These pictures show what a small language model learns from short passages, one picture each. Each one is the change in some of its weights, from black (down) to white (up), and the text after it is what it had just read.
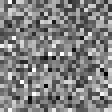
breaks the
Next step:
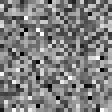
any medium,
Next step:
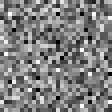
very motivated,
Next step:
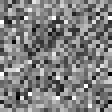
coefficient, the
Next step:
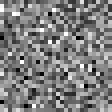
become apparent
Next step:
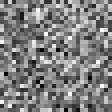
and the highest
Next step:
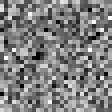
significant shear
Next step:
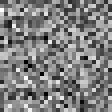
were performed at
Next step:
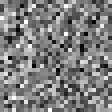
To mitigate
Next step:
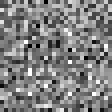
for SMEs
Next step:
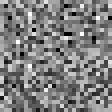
in the subplot
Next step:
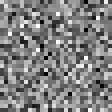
of delegates
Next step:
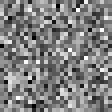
type legally
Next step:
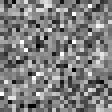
interactions and most
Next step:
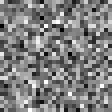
and educational materials
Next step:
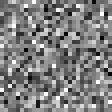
promise as an
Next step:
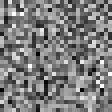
criteria fell
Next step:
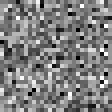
by a spacial
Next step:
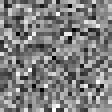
inlined or
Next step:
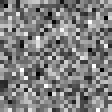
and ejection and
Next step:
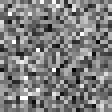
the conditional
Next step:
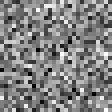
observations, including the
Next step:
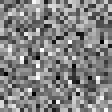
our case, as we
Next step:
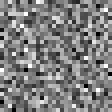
Oral S.
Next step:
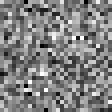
one can identify if
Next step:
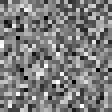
is calculated and the
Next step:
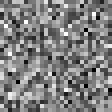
a posititve
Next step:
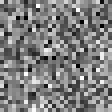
reviewed the
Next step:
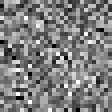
by the required
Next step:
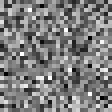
in total energy of
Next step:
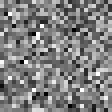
The following sections
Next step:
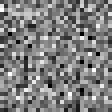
without losing
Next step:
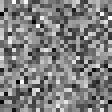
breath control,
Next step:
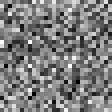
the model level, but
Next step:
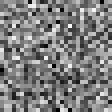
all edges are
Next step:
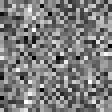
on treatment.
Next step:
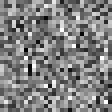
three rounds of
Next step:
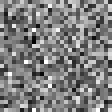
policy. In
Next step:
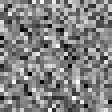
the extended phase
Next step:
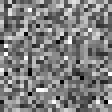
inputs in the
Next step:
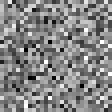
maximized cell
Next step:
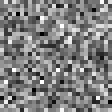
inadequate at
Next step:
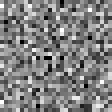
region, we expand
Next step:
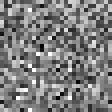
in the description
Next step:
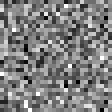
of the national
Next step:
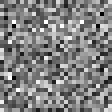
the polarization for
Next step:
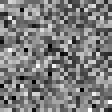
health facilities were
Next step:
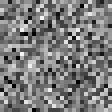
under the peaks
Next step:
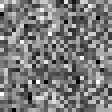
decide their respective
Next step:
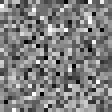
mass frame of the
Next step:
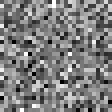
considerations on several
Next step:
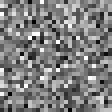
Workflow This
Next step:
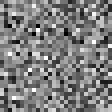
involvement of
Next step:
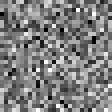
objective of a
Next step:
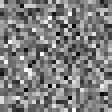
The measurement results show
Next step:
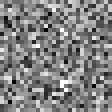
it is common for
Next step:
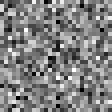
this introduces several
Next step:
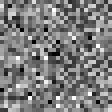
relevant for our
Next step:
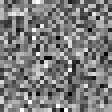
AI and the
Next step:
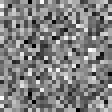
WGs on
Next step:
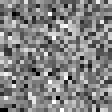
it became possible to
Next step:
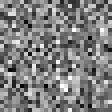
various techniques,
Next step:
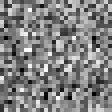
in schools
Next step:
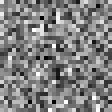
Fig. 3) and
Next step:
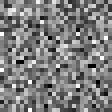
a powder
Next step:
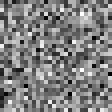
of capabilities,
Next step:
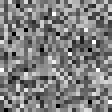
model probabilities
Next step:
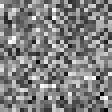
significance around the
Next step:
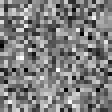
dark gray and
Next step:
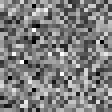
sections. In
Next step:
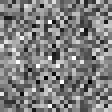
energy consumption,
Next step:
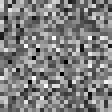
certain degree of
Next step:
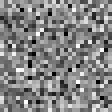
electrical power quality
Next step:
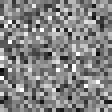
the PIN diode
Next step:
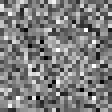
labour force
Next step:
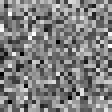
form, global
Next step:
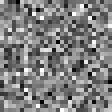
buyers have
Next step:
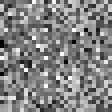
this result is only
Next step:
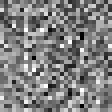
are also available.
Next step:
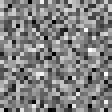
WSN and
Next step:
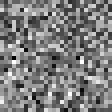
are working day
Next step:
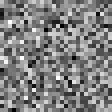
our measurements were
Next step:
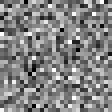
about this. Even
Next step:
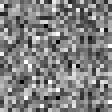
both recorded
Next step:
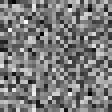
deeper knowledge
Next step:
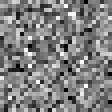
distributions} A
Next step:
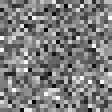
for gauge
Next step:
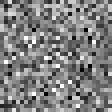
predicted. As
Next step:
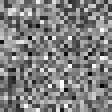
a time of interest
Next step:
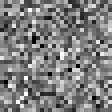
performance. Table 3
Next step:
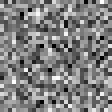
and constantly
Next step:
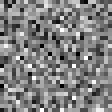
interpreted as
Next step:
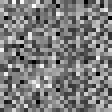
cycle and
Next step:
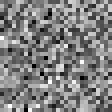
work was supported by
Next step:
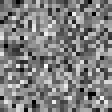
via the modified
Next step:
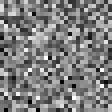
standard deviation of
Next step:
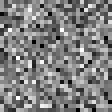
on the body
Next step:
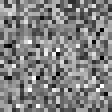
unrelated to
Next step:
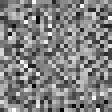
segmentation and
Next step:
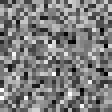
that are present in
